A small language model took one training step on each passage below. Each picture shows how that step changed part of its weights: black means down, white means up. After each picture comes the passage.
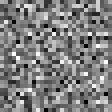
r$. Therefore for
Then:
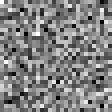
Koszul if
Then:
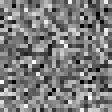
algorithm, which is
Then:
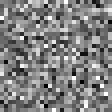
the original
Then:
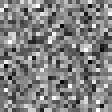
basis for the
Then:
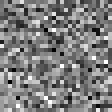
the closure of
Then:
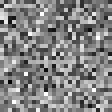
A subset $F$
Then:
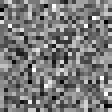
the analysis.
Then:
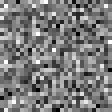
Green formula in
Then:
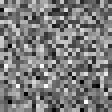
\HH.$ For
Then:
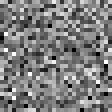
term is no different than
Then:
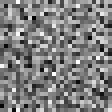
$PG$ are
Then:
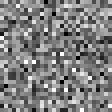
four there are
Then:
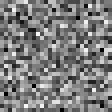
and $\beta$ is
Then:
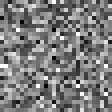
to be partially
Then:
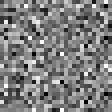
a positive~$l$,
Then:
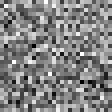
errors are to
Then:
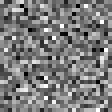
$\Lambda$ is,
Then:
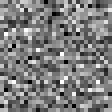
five associated vector
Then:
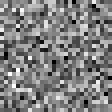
The distinction has
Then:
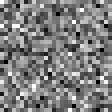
canonical maps
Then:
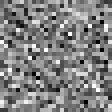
the second step we
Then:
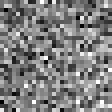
rests largely
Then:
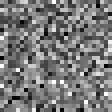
of a sequence of
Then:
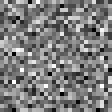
be not just
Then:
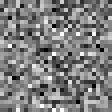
\alpha \neq
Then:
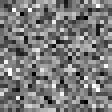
the generalization of the
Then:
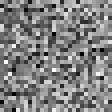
bounds for the
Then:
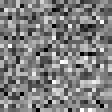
\psi \alpha
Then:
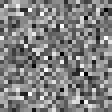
a contradiction
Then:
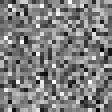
for $y \in
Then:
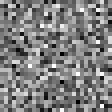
the blow-up
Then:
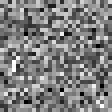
objective function value is
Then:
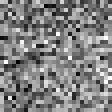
proof of the theorem
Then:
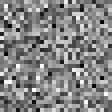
The difficult
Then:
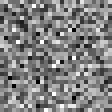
from these methods
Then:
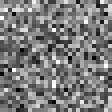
of the compacts
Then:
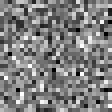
inf-sup conditions
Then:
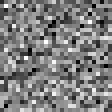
setup and its
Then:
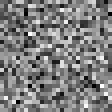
the following we denote by
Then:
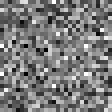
of the two main
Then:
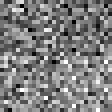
$\Gamma$ with
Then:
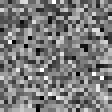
of the same approach for
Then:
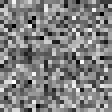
complete Ricci
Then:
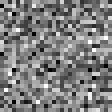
theorem, stating that
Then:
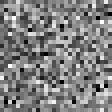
by mimicking
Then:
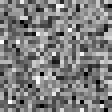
defined in this paper does
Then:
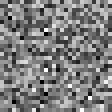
operator $T$?
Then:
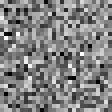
nor is it
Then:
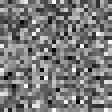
of inverse map of
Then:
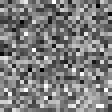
of $L$ follows
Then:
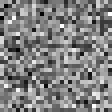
first mention problem
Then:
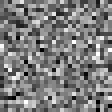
the following way:
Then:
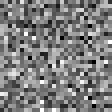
introduction of connected
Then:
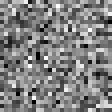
and Discrete
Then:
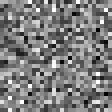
the same parity.
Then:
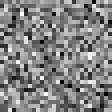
prime $y$
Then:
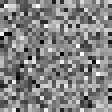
Note that if a
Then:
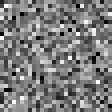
looking at the
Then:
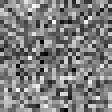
above book).
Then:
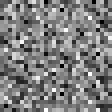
the denominator
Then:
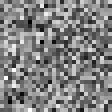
set $${\cal
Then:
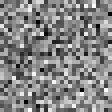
combinatorial properties
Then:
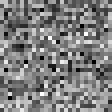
integrand and the
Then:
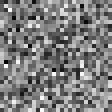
constructing the path
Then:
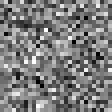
two random graph models
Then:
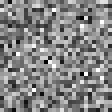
case, deriving
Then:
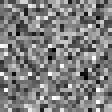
for the CM
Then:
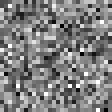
talk about
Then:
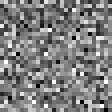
follows that in general
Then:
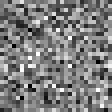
the given action of
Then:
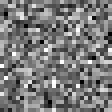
thus an isomorphism of
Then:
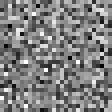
$B$ in
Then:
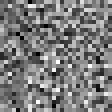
by the relation
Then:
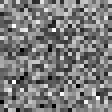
of equivalent coherent
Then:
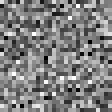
methods from
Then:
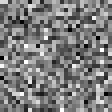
has a zero value.
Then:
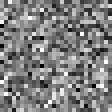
order, we can
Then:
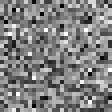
employing the
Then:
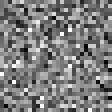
the roots of
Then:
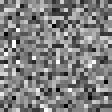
\medskip In order to
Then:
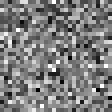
of the metric used.
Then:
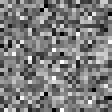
embedded into a
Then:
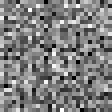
foods or
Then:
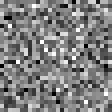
(the negative
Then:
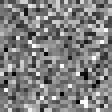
for the exponential
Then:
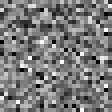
also be stated in
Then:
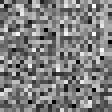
middle term
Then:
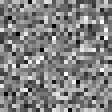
= \deg
